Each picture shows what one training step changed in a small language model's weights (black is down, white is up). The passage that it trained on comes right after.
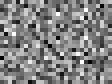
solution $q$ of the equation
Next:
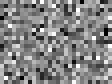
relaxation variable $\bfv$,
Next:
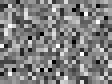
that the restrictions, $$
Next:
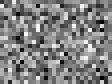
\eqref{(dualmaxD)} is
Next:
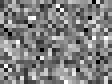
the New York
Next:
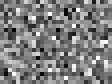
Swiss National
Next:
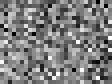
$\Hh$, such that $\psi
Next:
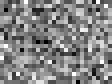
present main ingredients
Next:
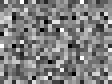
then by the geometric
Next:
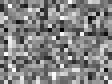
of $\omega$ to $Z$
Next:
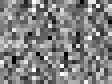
) \equiv n(Y,
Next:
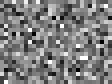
\frac1t A_\infty
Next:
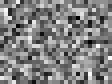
represented as formal infinite
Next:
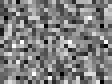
in Theorem 3.1 [5]
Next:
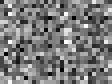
extends naturally to a
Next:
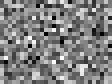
based on construction of a
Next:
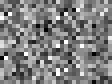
and is dominated by
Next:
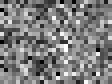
$T$ satisfying the same
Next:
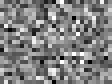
$y$ are changing in
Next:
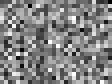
2-factors in
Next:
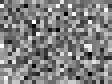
Fourier basis functions.
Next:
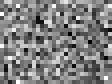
k \leq n}$~ generate
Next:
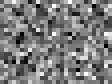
\begin{enumerate}[label =
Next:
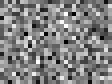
natural filtration of
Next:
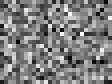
the natural parameter on $S$ and
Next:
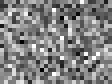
where the assumption $ \la
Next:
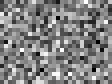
there exists a 1-form $
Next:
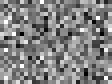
maps yield for fixed
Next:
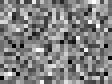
satisfies the approximation (see Remark
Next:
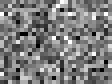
is a power of $p$,
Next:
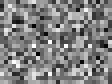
field of characteristic $0$
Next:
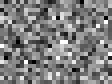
$9$ uniformly distributed
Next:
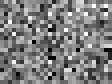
the spinor group
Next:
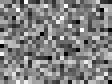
to quasicirles for the
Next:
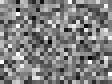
Suppose $\phi:A \rightarrow
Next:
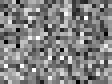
the sequence $\theta_n$
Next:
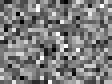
busy period). We
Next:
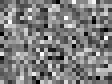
$\sqrt {\log p /n
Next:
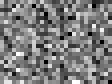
would have for some diagram
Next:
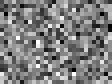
a constant to be chosen
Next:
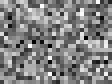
such that the properties 4.i,
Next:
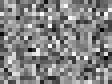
rays, there is one other
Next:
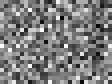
{\it simple} if the only
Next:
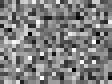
Section 2. We obtain a sample
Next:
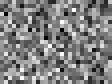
a finite dimensional Hilbert
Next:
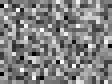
papers by Koike and
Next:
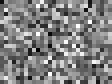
calculation shows that
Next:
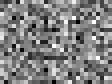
It will be convenient to
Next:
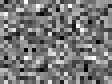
\choose t}$. Since any
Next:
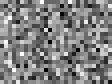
map is locally affine.
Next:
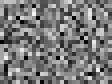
g_{T}\left( \gamma
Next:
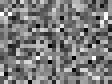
is just the parallel
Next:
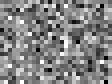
of $\prod_{i\leq
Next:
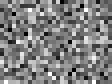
earlier version of this
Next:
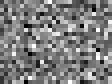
Mean & SD &
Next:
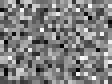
\pmod p} a
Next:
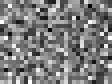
to see that $\delta f\in
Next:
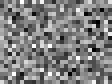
various saddle-point
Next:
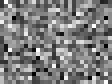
by giving a discrete
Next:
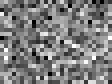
acts only on the last
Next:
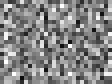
test procedure, we
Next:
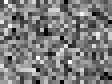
by solving an online
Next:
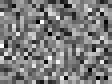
source problems: the
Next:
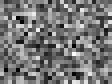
also mention in this paper on
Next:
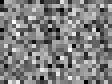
% \special{pn
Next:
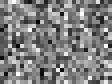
such that \begin{equation*}
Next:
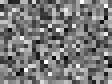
those groups that fix a
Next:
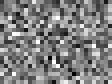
bounded convergence Theorem, we obtain from
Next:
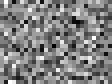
1\,$. Returning
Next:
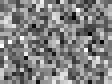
system is described by a
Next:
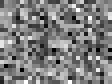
plane is described in
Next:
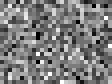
must be some $d_{ij}
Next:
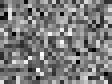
we take $$ A_k =
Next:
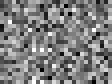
the cases where transformations
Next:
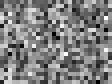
$\mathcal{B}$ and related
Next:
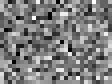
three-dimensional unimodular
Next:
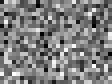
this section, we devote to
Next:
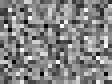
$\loe \kappa$.
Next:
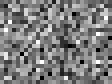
the correct limiting
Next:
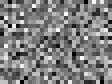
Closed Weingarten
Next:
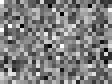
and a routine argument
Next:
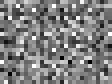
\leq \FF$, as
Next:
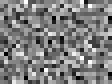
\rTo M \rTo
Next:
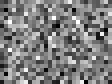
equality sign uses the fact
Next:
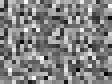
\] \end{lemma} We
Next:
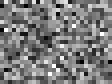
analytic hypersurface of
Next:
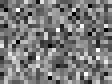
Take any $f, g
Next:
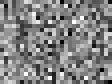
(7D4) can be
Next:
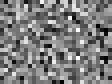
same mutation step, but a
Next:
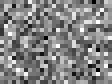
defined (by} (a){\it
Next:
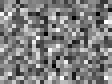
is bounded from above uniformly for
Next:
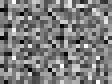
\right ) \subset U \right
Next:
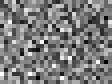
the limit with the tensor.
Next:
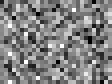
and capacitance was
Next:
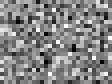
original} Let
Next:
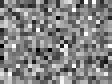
fulfilled with equality
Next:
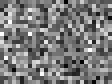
$\lambda_k(\mathcal M)$
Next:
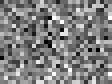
minimization problem with $n$
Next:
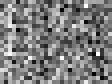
class $\mathcal C$, then the
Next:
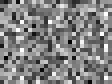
It follows that $U \perp
